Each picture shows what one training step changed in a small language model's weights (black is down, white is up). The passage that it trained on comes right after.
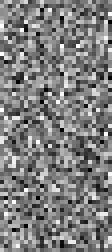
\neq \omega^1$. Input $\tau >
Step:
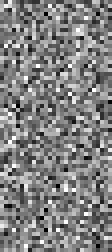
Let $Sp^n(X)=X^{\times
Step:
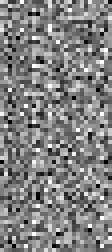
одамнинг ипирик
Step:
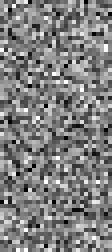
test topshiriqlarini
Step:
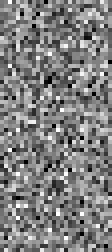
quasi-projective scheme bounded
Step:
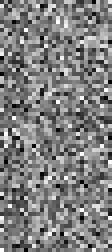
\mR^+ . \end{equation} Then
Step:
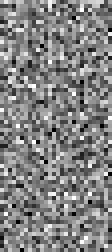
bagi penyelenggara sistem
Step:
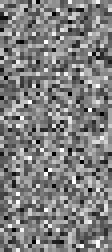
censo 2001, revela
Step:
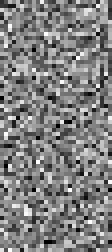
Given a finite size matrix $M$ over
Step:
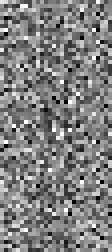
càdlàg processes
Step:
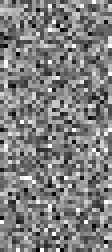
contribution only to higher orders,
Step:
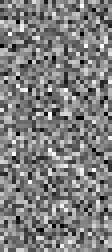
analog signalni diskret
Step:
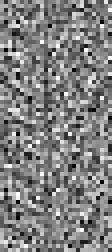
sesuai dengan pemahaman
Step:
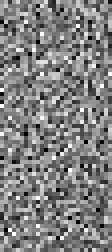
сорта и перспективы
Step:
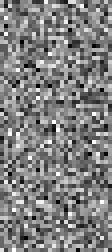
%, más frecuente en
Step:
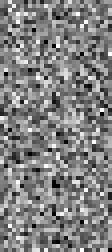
quantitative description of such a
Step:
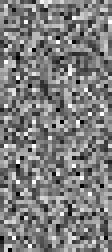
number | Busnono | - | 43 |
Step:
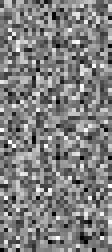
qualitative data. As a result of the
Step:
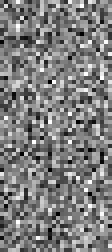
butiran, serta memenuhi
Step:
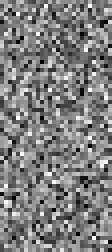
examples. The rest of the paper
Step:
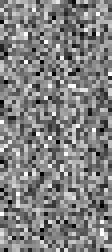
forecasting model for enterprise
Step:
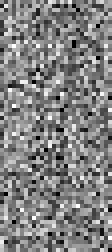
mechanics, physiology,
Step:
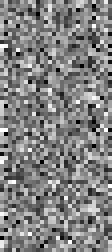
علم النفس
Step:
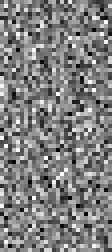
Ilm-fan sohasida inson
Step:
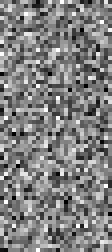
the same notation for points of $A$ that we
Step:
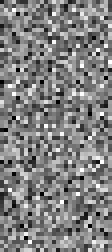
individueele accountant
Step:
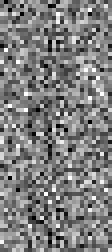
kamdan-kam oltin
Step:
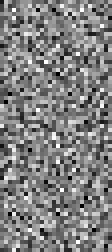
in the torus $ \bT = \{ z
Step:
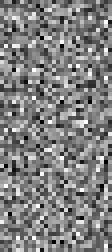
>-\infty$ and $\sup_{u \in
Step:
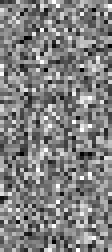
um ambiente de trabalho completamente
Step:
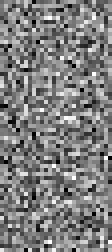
davlatimiz rahbari
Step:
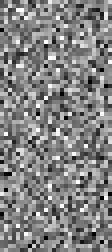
Section 1 to study restriction theorems
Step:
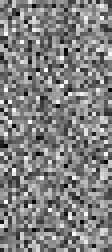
appariées et une plante de
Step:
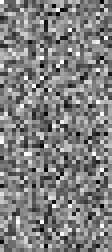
in \cite{bcm,lm}, states
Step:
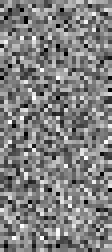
\,.$ We give best possible
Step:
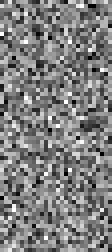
international market. The results show that
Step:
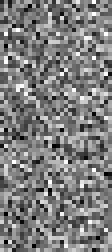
o'quv jarayonini
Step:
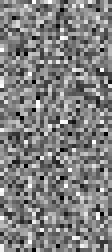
theorem(see \cite{CLN}).
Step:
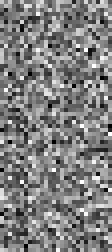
group. \end{defi} The following lemma
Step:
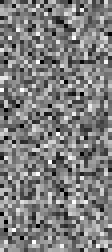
colectivas, producidas en los
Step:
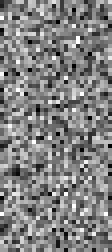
pelayanan bagi pembentukan
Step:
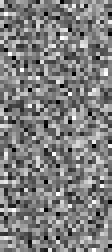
y boldo (*Peumus
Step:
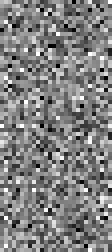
\ref{thm1} leads to the
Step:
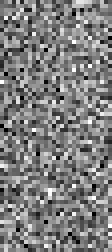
Let $\mathcal{L}$ denote the set negative
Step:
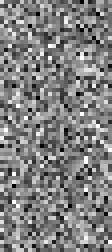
сфері технологій
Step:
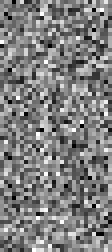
the value of the sum of coefficients of
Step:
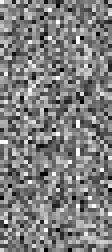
\beta}$ is constructed as above where
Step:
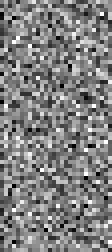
Wert der untersuchten
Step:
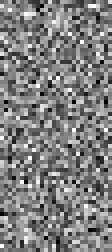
such that $t(v_1) \le
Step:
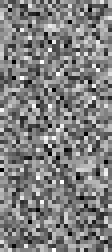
мазкур соҳадаги
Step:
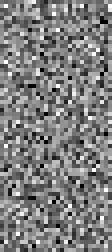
de enfermería en la fase
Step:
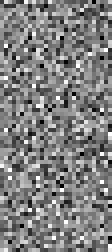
\label{propFredh} Let $X
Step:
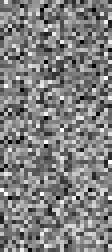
\[ 0< \displaystyle
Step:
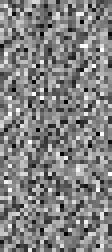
queues is concerned. Singular
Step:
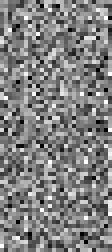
orbits. So we have the
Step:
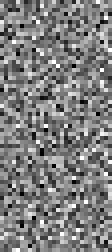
Fig. 1 Capela de Nossa
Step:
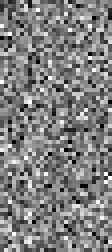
budjetni tasdiqlash,
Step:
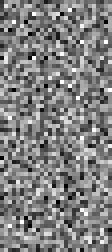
almost coquaternion structure on
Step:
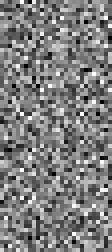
mavqeyi ko'tarila
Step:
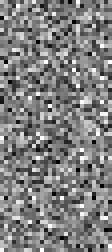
Junior Mathematical Olympiad
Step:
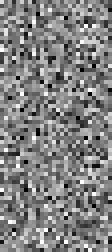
слов в морфемы или
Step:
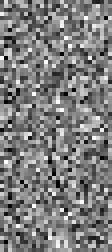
natijasi o'laroq, yangi
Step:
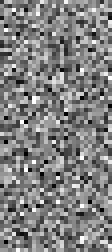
\to {\cal U}_n$ as
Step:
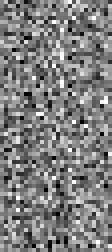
Sn, Ce, La, Bi,
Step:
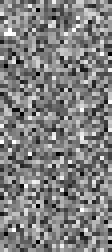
on the variable $x$ while
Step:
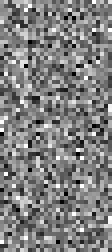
importancia de incorporar los
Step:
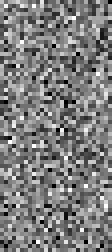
de recouvrement et recollement
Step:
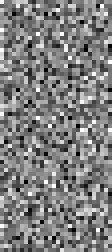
adecuada para indagar por la
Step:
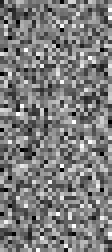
tartibli chiziqli bir
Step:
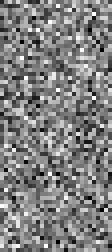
$\tau_s^n$ is increasing
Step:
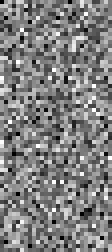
após sua entrada, sempre
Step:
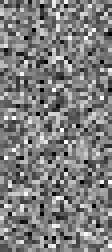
\widetilde A_a\leq a \Lambda {\rm
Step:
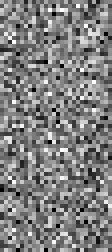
бути слухачами
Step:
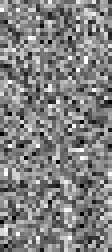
em determinadas regiões, o
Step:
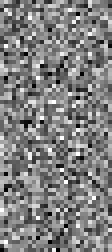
E_d}$. Contact processes
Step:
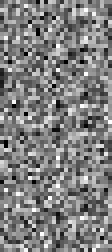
is exactly the derivative of $\pi
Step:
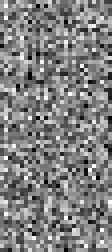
orientará los aspectos
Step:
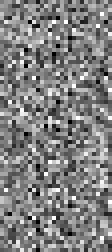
has not been able to carry out
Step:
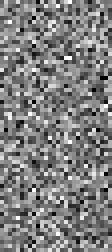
us to make the following conjecture.
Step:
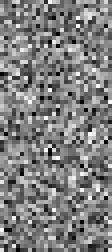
cases, the universal property is
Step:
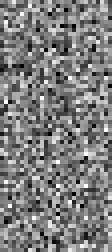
is a stratifying system in
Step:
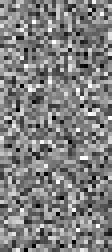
ботлари; - Darknet
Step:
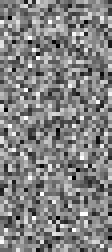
manifestações culturais,
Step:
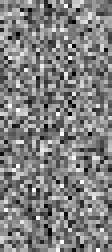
linhas, de olhar atento
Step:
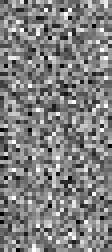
enriquecer; receberá, no
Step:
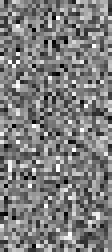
farmacológico, caso
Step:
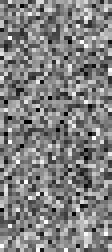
B, \end{split} \] where we
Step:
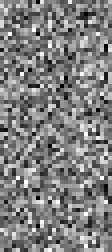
abordagem do desenvolvimento
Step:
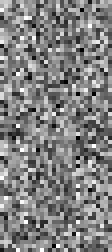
elements used in this paper. Since we formulate
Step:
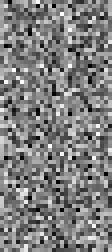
patologiyalarini oldini olish
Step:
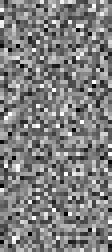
in der Verantwortung der
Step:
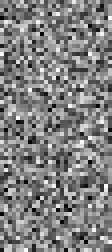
ausgelegt bzw. oft
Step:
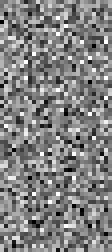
trasate pe parcurs se prezintă
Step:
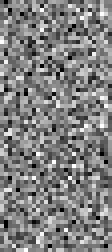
Shoir mol-mulkka
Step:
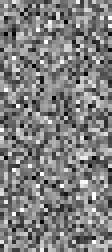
quando aplicado a revisão de
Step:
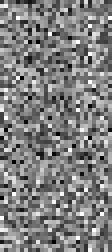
por los métodos de la clase
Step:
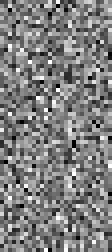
methods. This approach makes it
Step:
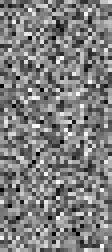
of $T$ and $\Qv$ is the
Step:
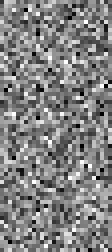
formulate other variants of the common
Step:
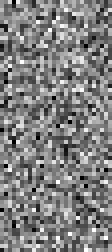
coefficient. Note that since
